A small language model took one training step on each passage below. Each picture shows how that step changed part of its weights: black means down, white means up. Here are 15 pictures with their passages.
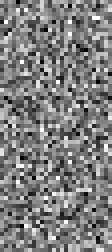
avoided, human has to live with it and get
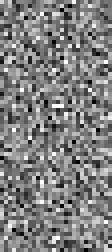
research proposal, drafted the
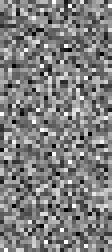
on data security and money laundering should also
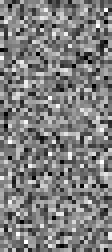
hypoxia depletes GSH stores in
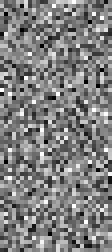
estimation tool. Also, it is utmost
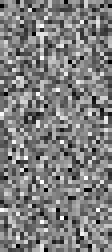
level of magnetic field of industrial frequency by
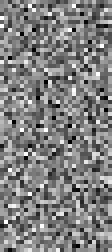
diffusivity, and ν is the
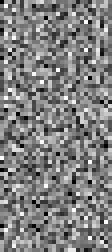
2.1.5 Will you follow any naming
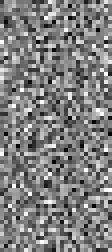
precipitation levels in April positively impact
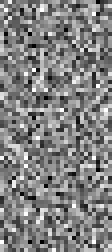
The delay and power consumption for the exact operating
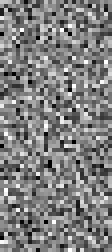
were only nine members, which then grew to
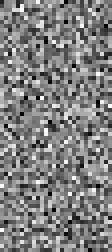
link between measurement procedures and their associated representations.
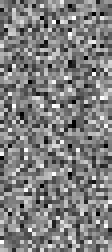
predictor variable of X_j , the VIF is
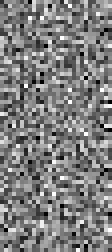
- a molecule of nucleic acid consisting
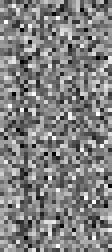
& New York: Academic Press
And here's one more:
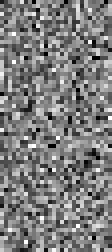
the development of forage as the main feed source must be
